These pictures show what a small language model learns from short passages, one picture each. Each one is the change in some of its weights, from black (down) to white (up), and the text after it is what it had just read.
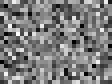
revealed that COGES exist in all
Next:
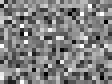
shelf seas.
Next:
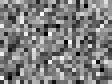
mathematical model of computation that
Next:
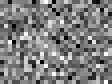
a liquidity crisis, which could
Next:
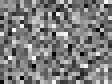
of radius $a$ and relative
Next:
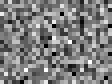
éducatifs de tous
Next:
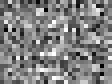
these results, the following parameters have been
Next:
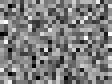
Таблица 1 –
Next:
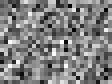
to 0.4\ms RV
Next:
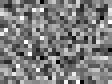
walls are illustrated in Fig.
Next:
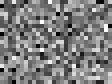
in forward direction as well as in the
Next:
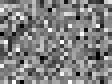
in Ref.~\cite{bonn},
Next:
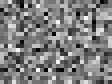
efficient processing, voxel
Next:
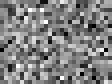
plateau were drawn by
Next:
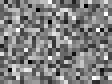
to both. Jensen *et
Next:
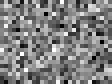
analyze these data. A quantum machine
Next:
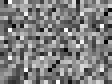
mayor éxito por los aires
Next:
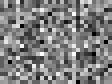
Xodimlarning kasbiy rivojlanishi
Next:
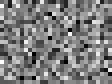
Zusammenspiel von der
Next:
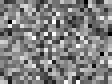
system is then the largest.
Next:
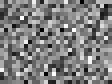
límites de emisión
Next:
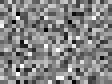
. It was observed that students' social
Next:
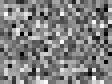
virtual, permitir às
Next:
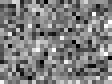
From the different options, the
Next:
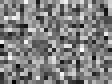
| Event DD |
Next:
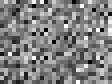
3: Source: Table No.
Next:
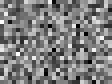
digital watermark to a particular
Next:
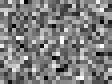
Neues Tellenlied
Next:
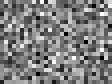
this case is shown to be:
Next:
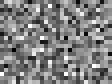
intersection with ACT treatment according to
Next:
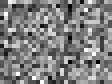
Senate playing out in the
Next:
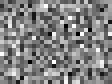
produksi tidak
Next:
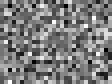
computationally expensive and may
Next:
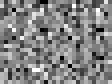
lower than those predicted by the standard solar
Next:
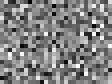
a number of policies. Universities
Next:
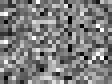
$b$ is equal to
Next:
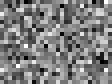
that has taken not only her
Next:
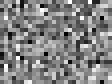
these requirements may not be published in the
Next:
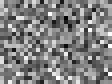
Feretti et al.
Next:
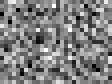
oil or extract or ascorbic
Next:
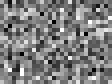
professional dialogue with over
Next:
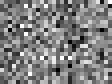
3. SM modulation scheme.
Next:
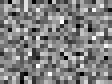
айтган сохта
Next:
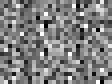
foydalanishga birinchi
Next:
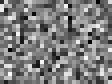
Let $$ U(\alpha,
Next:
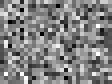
the HECR proton energy to
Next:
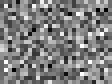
qilgan ekanmiz,
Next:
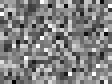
of the pile foundation its
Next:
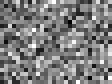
shown in Figure 14. It can be
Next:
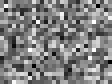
an outlook on the features of
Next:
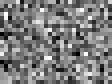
contained in the standard literature.} the
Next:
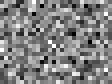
al., U-Net
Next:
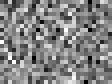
пребывания ребенка
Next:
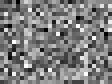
\textbf{a} direction.
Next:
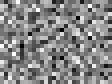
kahve ve çay
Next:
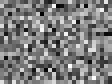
on this, we will send the
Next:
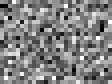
from the JWST on both the
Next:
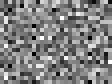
национальном уровне
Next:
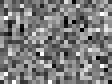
undan o‘quv materialining
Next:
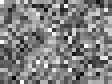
3(b). Because the
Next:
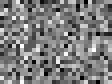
approximation can be generalized at the
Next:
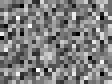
не є правильними,
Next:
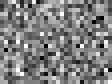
not mandatory, usually not all
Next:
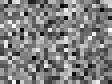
the constant braking torque of
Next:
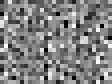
o'qishga hissiy
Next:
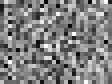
with lower opportunity ↳
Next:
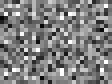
\nablabf \cv
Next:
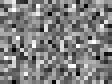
savoir - Transmission principalement par
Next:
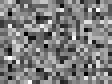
Residue incorporation produced yields equal
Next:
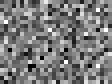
лечения были в
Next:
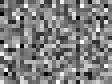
O'zbekiston Respublikasi
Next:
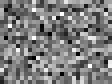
SdH method is frequently used
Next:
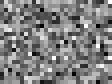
capacity for chopping based on the
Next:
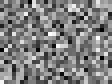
solutions? We just observe that static
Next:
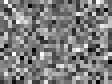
form of ideals, goals,
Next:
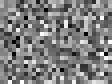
collaborative approach. Learners
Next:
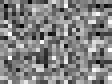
Note that the results of the
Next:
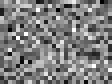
offer diminishing returns, consistent
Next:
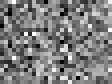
sources and 6 countries containing data collected on
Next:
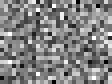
the maturity of the reproductive
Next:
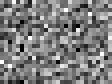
by onsite potentials in a
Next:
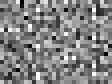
експерт не має
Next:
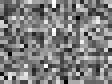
Tutup Mulut), or
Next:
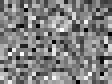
science. The next five years of growth
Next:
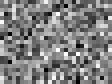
rather global ones. Only global political
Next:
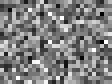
cyberwar during an armed
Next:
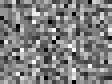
doğal dengenin
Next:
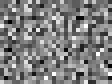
va san'at asarlari
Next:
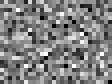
leopardiano per il
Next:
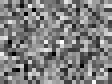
Dabei gibt es durchaus
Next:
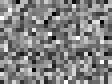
duch keladi. Dastlab
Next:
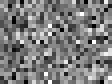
case, the suppression effect persists
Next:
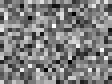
education in a multi-national,
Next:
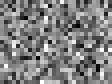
source startup schemes.
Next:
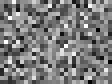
Systems SWaP Size
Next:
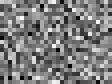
of abuse within the family, and
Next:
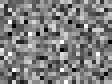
\hline Magnetars &
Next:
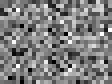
мавзусининг режаси
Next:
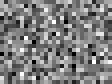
atente contra la integridad de
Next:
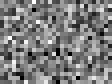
millet and sorghum
